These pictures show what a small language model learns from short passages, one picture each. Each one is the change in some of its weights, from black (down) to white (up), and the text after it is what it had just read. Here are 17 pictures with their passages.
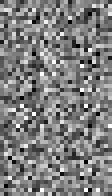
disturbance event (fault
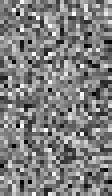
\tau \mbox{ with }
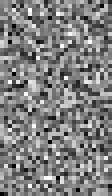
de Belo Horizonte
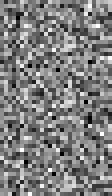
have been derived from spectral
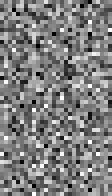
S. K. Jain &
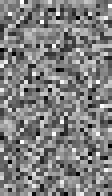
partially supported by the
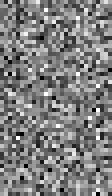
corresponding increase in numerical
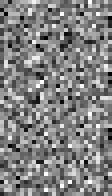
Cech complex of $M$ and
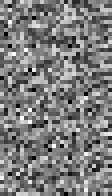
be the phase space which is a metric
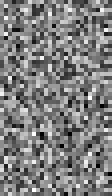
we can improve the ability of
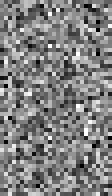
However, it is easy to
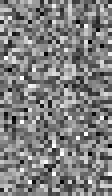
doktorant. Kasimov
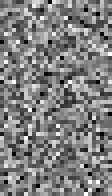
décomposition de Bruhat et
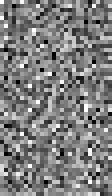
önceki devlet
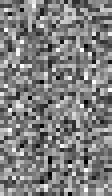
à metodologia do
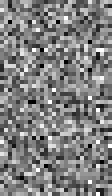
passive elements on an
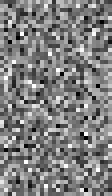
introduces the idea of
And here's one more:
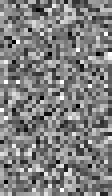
that for the K-IVC
